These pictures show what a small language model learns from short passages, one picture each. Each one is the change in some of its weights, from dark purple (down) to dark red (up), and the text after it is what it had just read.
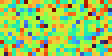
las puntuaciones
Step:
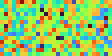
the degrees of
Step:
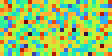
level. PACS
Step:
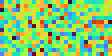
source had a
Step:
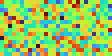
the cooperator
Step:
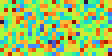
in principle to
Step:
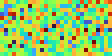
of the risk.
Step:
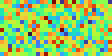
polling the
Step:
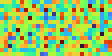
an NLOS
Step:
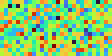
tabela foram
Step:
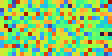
a number of a
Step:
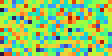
which is the charge
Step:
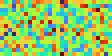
a probability distribution function which
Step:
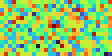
to note that the
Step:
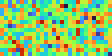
our previous fits:
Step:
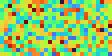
texnologiyalar bir
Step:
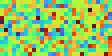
motivo, la
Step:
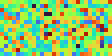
at this position
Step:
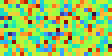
- Contextual
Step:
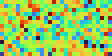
\ee If the
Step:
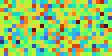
the {\bf c}
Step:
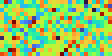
малых и
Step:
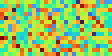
the chunk boundary is
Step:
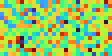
of Social Sciences &
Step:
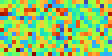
frame choice.
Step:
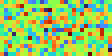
shape of one of
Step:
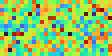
percentage of
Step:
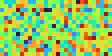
blue line shows the
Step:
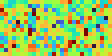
mais eficiente dos
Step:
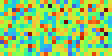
range, which makes
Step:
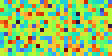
become comparable with
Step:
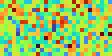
labor markets and
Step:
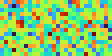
a function of the
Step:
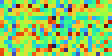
concentração e
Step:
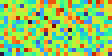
and analytical system for
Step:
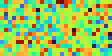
ambiental e a
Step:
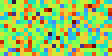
This large loss does
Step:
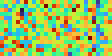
the fermion and
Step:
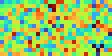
$a \models
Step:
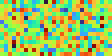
to user tasks,
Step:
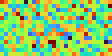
metodikasi -
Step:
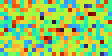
are in excited
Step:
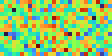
velocities of
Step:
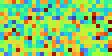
aims to provide
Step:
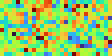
or younger than
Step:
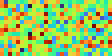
La correlación es
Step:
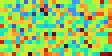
redshift of the
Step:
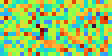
Department of
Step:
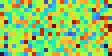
the energy coming from
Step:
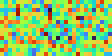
feasible at
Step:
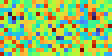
the relativistic
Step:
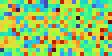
de eerste
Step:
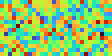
a proton and a
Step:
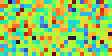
з тим,
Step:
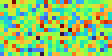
hints at the
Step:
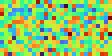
human theory of
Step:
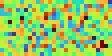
davlat modeli
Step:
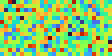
similar to the one
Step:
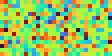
University Press.
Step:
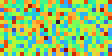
or the online
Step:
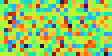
this channel. Even
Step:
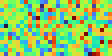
constant scientific
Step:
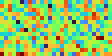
values is finite, as
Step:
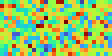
proposed RL-based
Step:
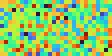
of freedom like
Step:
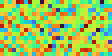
e controle de
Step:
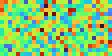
há educação sem
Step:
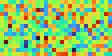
as seen in
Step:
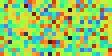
ham katta
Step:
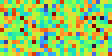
The generated transition systems are
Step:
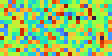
to previous studies.
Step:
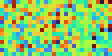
based on the physical conditions
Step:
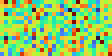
niyet penen
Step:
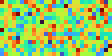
count = count
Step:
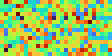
Group &
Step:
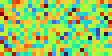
how the reliability
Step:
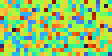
results to a special
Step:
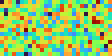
domain wall.
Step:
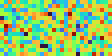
is a comparative analysis
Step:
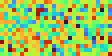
uncertainties in this
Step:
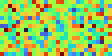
die Tabelle
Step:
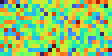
binary systems in
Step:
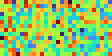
or news on the
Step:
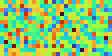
to obtain the above properties
